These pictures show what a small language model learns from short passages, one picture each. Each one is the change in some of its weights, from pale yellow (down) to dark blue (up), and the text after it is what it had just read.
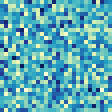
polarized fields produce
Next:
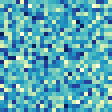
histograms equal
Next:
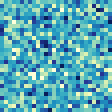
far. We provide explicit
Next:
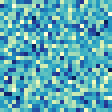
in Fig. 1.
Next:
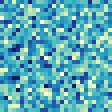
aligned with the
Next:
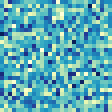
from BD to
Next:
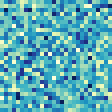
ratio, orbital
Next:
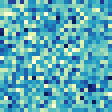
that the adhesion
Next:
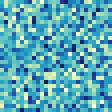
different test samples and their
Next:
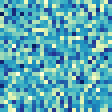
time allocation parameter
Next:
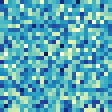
mobile atoms
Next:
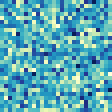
the interface. We
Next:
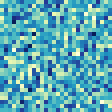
Galactic source
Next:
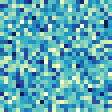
in disaster response.
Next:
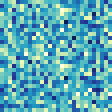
entropy of the black
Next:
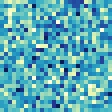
The data that support the
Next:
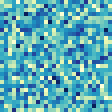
Discs and
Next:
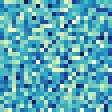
them in advance.
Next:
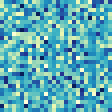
by rotating
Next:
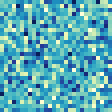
and the region, and
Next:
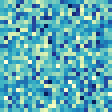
each element of the
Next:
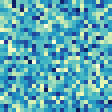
two days. The
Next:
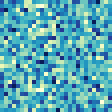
and\ \bibinfo
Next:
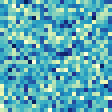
low Z values. The
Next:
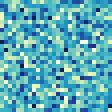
straw that can be
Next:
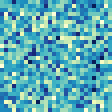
choice, but rather the
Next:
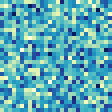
a forwarding
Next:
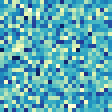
government funding to
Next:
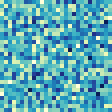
of publications, the
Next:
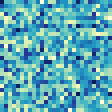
utterances -
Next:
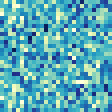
Source: Data taken
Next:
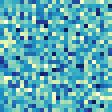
radius $R$ subject
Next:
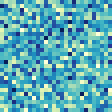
affected by different
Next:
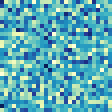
spectrum (see inset
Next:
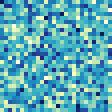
Stahl On
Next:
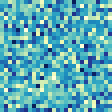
to the number of
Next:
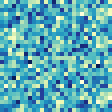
Red stands for
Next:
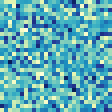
the responsibilities
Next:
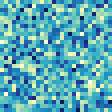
searches. All
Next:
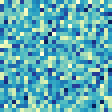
representation and manipulation
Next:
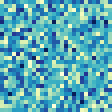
and life sciences.
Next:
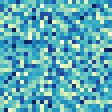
through the relationships
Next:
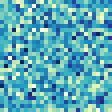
research was initiated
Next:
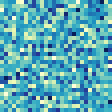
a matter of fact,
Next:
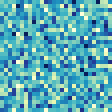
and the private
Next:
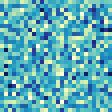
large $N$ to
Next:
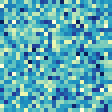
snail growth,
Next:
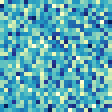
produced excess of
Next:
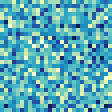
second in excess of
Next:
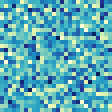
operator of the fourth
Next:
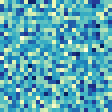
was guided by the
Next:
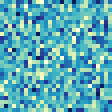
and approved the final
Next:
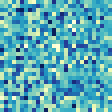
is Cryptography
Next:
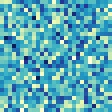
shows Pb contributions.
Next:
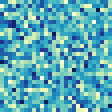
from impaired
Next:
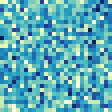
techniques. Water and
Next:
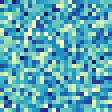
must vanish with
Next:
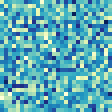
of long-term
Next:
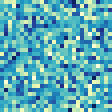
the feeling of
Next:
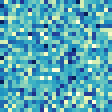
hadron; when there
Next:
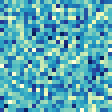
unit confirm, that
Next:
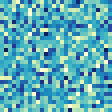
design of future large
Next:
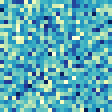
where temperature is held
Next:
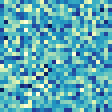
their heterogeneous
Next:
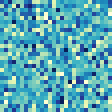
three axes to form
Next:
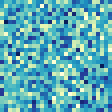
myopia progression
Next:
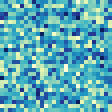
abuse potential, is
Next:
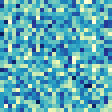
its attribute
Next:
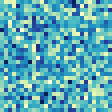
the background of the groups
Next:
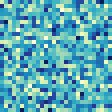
well fit into a
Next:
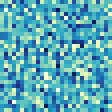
to 8 shows the accuracy
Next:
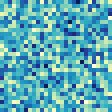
keV line originates
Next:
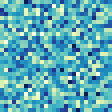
largest total power of
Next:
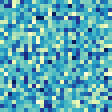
of Level 2 to
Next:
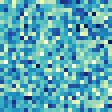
lost for temperatures
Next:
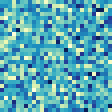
users. We show that
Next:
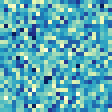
prove that new
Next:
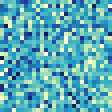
can be constructed from
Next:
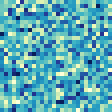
raisers for the
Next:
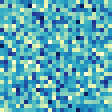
for long durations
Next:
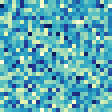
have an established
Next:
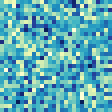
the global sea
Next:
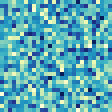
Shapley value
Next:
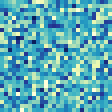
time nonlinear dynamical
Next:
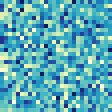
be used whereby
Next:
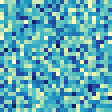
therapeutic field
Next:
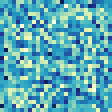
their identity documents
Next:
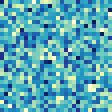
row are plotted
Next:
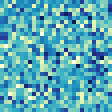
may affect the social,
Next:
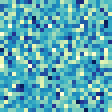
in the hot,
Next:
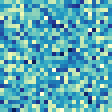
Innovation The
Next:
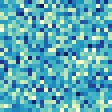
storage layer.
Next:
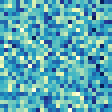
hand, economic theory
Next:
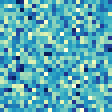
which determine the interactions in
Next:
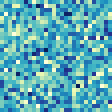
IPS resonant
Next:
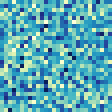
be ignored in
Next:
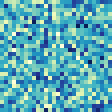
sade voi
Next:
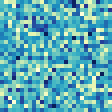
the conditions studied, the
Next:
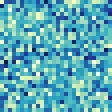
of unlabelled
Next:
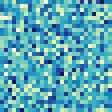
axis to a set of
